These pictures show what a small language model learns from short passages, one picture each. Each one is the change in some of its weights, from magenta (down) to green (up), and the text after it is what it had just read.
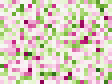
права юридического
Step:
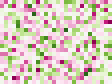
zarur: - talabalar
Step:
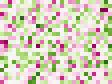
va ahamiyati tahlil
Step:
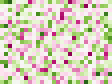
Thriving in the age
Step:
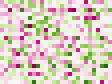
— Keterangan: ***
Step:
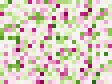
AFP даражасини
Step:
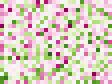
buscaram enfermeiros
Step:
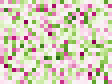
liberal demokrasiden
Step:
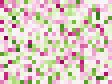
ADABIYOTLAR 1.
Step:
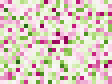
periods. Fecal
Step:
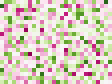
її продукції;
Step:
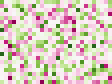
фракции семенного
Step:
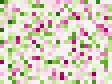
endless process of
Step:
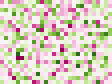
por ejemplo, el
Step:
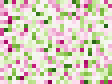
bewaard in de kluisen
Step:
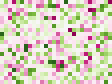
shakllaridan kompleks
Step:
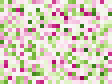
hadden den inhoud van
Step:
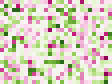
tarbiya mohiyatiga
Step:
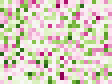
antiguos a más
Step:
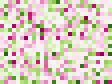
issues of working on
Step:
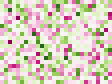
педагогической культуры
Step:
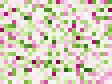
yoxud axloq”,
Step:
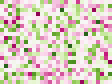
и их токсинам.
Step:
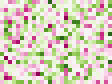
acerca do tema
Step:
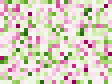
découle le fameux
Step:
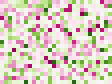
pe construcția personală
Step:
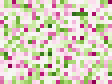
Rundgespräch fand im
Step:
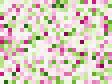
**Validação e
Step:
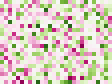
Dengan bimbingan
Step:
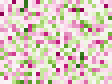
afusellaments, el
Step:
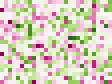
не тільки носієм
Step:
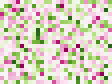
у країнах
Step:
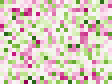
não-universal da
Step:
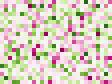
effectiveness in
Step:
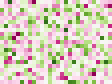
değişkenine göre
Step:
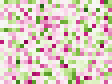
по отношение на
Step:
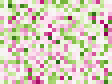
Le T1 possède une
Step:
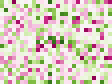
гострих кишкових
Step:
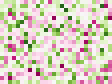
de su propio crecimiento y
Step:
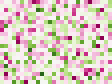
bazasining asosiy va
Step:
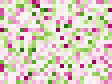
turar joylar,
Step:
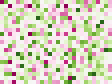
sobre la cual se construye la
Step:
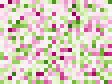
actores internos, no en
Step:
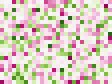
д-р біол.
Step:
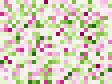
la pasta de cacao
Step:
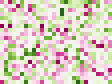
uygun sosyal
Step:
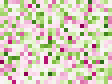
bo‘lgan ma‘lum bir
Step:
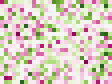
moslashtirish markazlariga
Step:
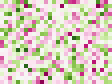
та функціонування в
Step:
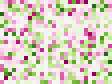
linen yarn in a
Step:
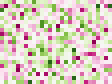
misalnya, menggunakan
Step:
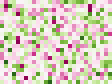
terbatas. Kondisi
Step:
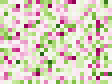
de que podem resultar
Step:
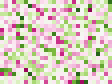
который помогает не
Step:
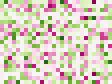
do Rio Grande do
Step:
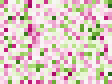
персональними даними,
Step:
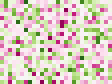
образованное государство не
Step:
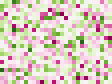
приобретают опыт
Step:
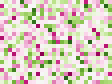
va boshqa omillar
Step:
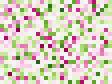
bitimi shartlari
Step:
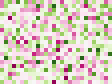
در این زمینه
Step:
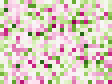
quadro fidedigno
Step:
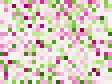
Sohibov kabilar
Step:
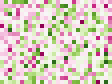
kelas, terutama dalam
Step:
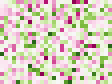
primera, tal como se la ha
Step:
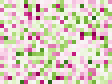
razão³³. Assim
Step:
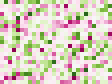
cuidado personal, los
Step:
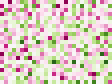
perigosas, preservando
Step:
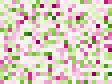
via the Internet.
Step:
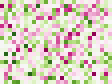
a doua a volumului este
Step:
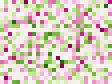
Proponho para esta, a
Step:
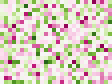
peroxidação dos
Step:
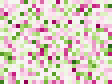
системы, информационные
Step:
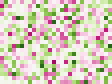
при небольших
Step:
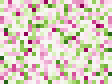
Para todos verem: Na
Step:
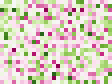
Association Professional
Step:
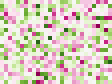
опыта раскрыты
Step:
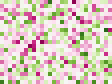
Resume. Relevance.
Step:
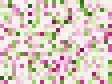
implementation. Journal of
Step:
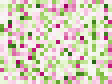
kelgan tolqonini
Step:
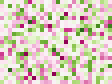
законами. В
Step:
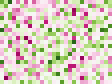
estas habilidades sea
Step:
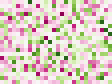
Для погружения
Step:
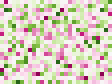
acceso a 300 programas
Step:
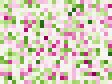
cu creșterea în
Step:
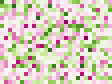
Bir kısmının
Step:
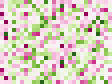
и устанавливает
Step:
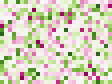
зиёд котиблик
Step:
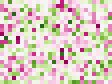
al rasismului, al
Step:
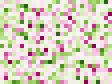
no músculo
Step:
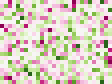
огонь противника и
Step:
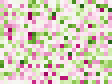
efecto muy grande en
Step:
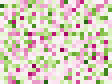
conduct a comparative
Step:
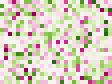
en el lector al
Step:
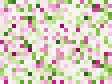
этот аспект
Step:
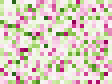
(PZT - Lead
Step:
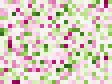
*interpolación* (<
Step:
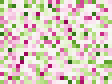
A., & Lehmann,
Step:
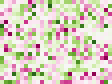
en el hecho de que los
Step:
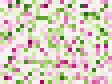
qo'llash maqsadga
